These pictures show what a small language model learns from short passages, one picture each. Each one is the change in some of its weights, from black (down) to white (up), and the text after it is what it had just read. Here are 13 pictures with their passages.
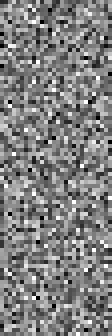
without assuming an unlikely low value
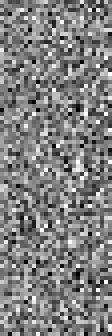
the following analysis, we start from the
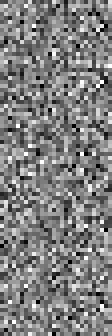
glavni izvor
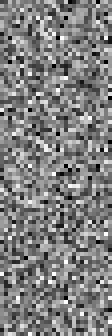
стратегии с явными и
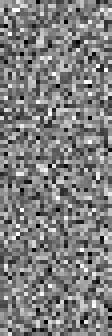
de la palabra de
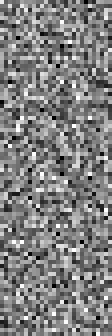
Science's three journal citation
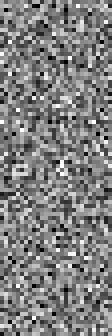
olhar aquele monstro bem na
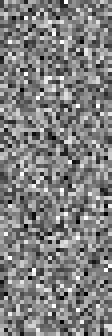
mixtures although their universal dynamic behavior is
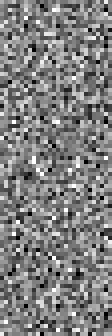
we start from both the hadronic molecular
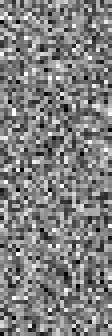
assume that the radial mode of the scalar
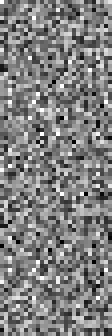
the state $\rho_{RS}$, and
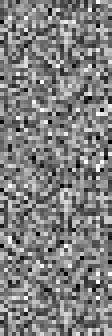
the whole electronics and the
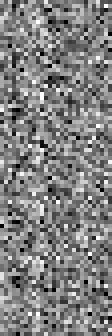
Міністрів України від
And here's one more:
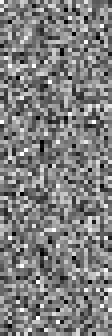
vihar a búza
